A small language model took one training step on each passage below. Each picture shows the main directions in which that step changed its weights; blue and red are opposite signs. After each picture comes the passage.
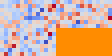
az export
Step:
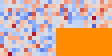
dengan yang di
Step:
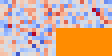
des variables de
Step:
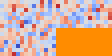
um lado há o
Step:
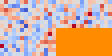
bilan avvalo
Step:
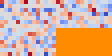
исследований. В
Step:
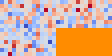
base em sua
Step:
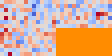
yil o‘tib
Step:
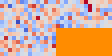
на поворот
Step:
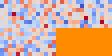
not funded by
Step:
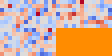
nutq madaniyati
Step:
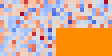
являются задачи
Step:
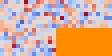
by focusing
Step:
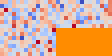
od strane
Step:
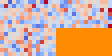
youth factor,
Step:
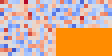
використання і
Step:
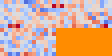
administrar y
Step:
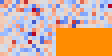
realização de
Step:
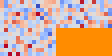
the Imhoff
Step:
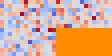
являются не только
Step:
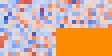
sustentado por
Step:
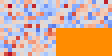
la tabla.
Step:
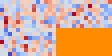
a sonning 3
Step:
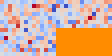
desarrollar habilidades
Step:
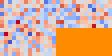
активны и
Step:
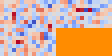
à exceção
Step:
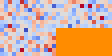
servicii cu
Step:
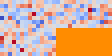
dapat berjalan
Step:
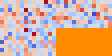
comunalidad es
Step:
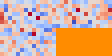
parte medular de
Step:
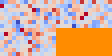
средство и метод
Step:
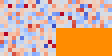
la formación de
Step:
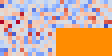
pacientes com doença
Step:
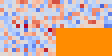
past and
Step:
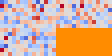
у которых к
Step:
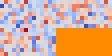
dizer que o
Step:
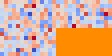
models (for
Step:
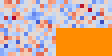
\leq 1
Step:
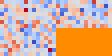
information om
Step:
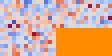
académica debe
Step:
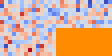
processo deve ser
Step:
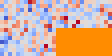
opciones como
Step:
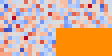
siempre una
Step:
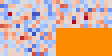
із своїм
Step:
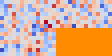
déterminant dans
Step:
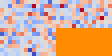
de cada materia que
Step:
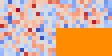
es importante un
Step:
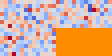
dan terprogram
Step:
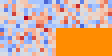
funcionalidade da
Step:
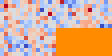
der Lehre
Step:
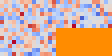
une vue
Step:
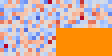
geldt dat
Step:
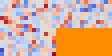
impacts on
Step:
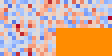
tecnologia pode ser
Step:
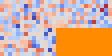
yuristlar va
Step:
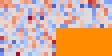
sémantique que
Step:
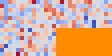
papel fundamental na
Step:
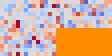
direcionados aos
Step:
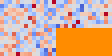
a possibilidade de
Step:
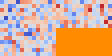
significativa entre el
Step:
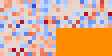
of the verses
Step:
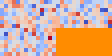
certains de ces
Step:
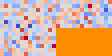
a lista de
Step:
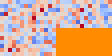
a autorização para
